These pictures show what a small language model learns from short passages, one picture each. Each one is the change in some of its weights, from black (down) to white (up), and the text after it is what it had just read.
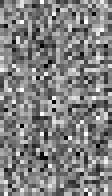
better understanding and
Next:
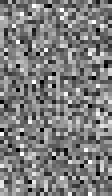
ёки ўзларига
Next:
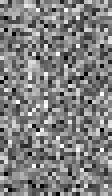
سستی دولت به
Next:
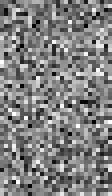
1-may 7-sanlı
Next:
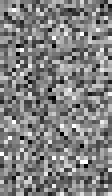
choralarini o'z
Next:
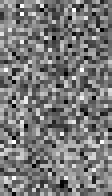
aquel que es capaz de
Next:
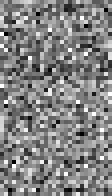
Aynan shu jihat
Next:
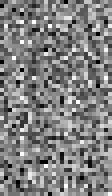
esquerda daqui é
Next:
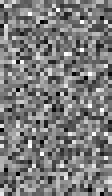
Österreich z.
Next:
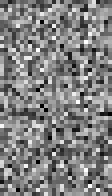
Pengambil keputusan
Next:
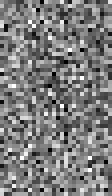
sur la valorisation de la
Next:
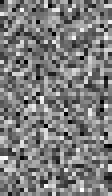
electromagnética una
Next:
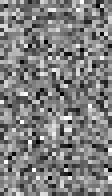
dar suporte em outras
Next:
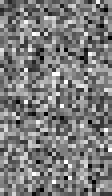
degradação da matriz
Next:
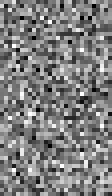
Lakatos, E.
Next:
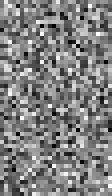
la piel, puede
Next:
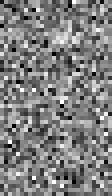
o'rganildi Suv
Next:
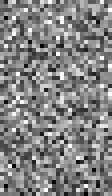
и методический уровни
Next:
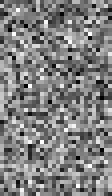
Usman Danfodiyo
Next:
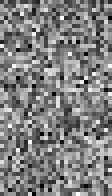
nefsin dişlerindeki
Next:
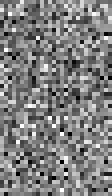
E.: 1-ci sualın
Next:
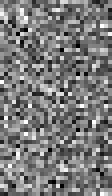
2. Jamshid Elov,
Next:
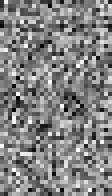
olayotgan talabalarda
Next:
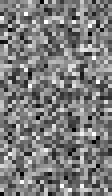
Amerika kent men de
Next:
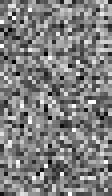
beriladi. STEM
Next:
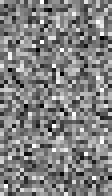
Porém, a tributação
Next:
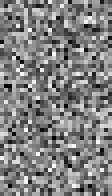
kepada karyawan.
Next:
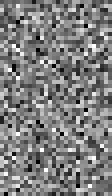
shakl yasalish jarayoni
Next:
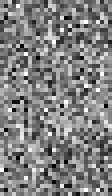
realista e humano,
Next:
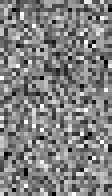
dos tecidos moles
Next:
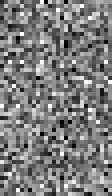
desempeñan un papel
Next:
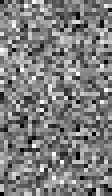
bilan ishlaydigan, uning
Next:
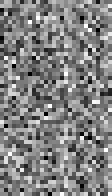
la mujer indígena.
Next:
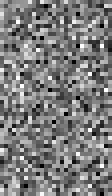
obtaining, searching for and
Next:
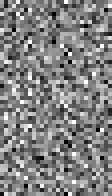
нарушение законодательства
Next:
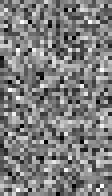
йигирма бир
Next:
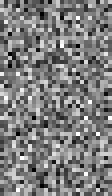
где требуется
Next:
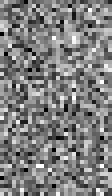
instituti O‘zbek tili
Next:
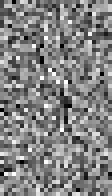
суспільної сфери,
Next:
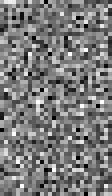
mercado que colocam um
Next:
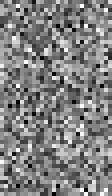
turli kasalliklari,
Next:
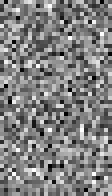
tahlil qiladi.
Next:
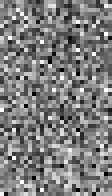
va otasi vafot
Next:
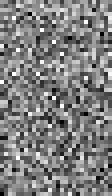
saling memahami dan
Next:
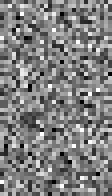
akan termotivasi untuk
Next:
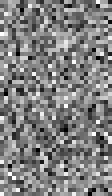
Enfermeiros. **J
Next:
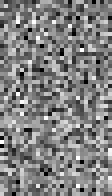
durch Kauf, 101
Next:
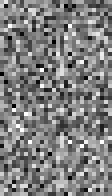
tolerance to what
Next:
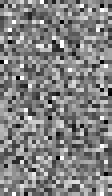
Porto da Folha, e
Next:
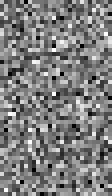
у інклюзивному
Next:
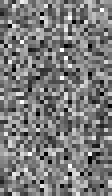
investigación constante que
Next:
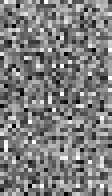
komissarligi huzurida
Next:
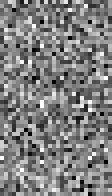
al legislador y,
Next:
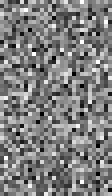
de risc, etc.
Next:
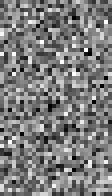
Studierende des
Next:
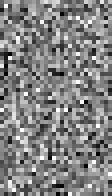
приблизно 1–2
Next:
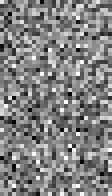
qorilarning shahid
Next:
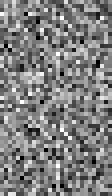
западные СМИ
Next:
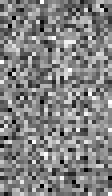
sulla superficie di
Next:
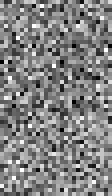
estudios han explorado
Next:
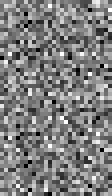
ҳурмат қозонган
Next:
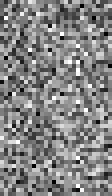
usulida saqlashni
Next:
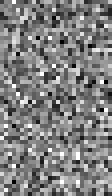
yoritib berish.
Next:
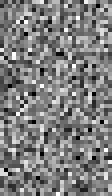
مؤثر برای
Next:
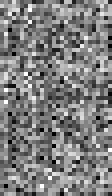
qilish uchun ijtimoiy
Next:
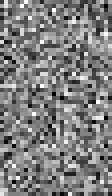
sources such as wells
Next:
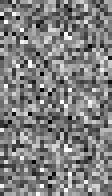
деятельности специальных
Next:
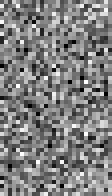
crianças expostas ao
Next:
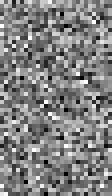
bo‘lib yetishadi.
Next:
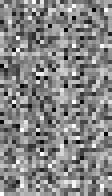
semejanza, que si
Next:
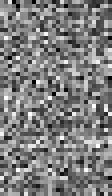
Arhiva Națională
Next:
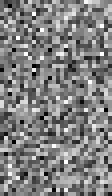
cantitatea medie
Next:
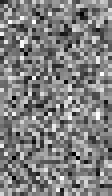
o serviço social não
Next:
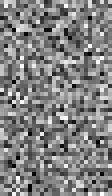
no, lo bueno es que no
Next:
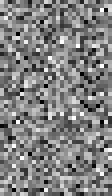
signifikansi sebesar
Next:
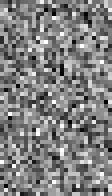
the pejorative view
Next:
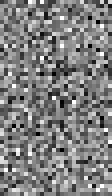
RSUD Sekayu
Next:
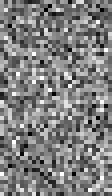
Problem avtomatskega
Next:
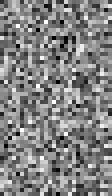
и др.). При
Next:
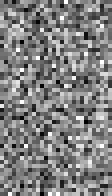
відділяючи світ
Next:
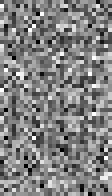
Disponível em:
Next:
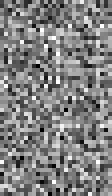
обладают началом,
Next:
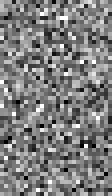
sunt interesate la general
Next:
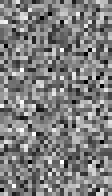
oldin va keyin fond
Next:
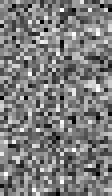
desafios ainda
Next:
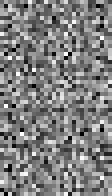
of the subject of
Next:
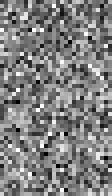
de calificaciones, las
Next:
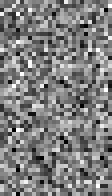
в которой нарушение
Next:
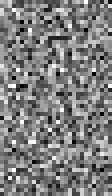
Setter, J. G.
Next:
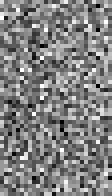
esquadrias presentes nas
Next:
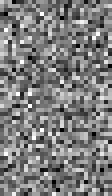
qilish), tuzli xamir
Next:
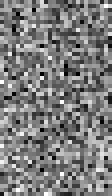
nejednakih zarada
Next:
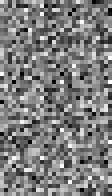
J., Keenan M.,
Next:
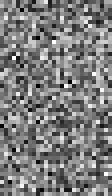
rapport à 2018). Si
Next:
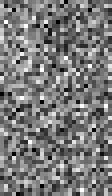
Survey in Fisheries
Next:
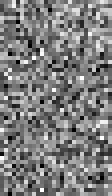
, D_B en D_C
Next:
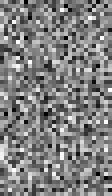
В. Пуцко та ін.
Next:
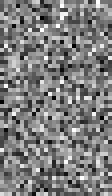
Виклад основного
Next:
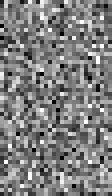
заифлашуви каби
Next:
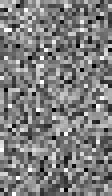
ambiente digital e da
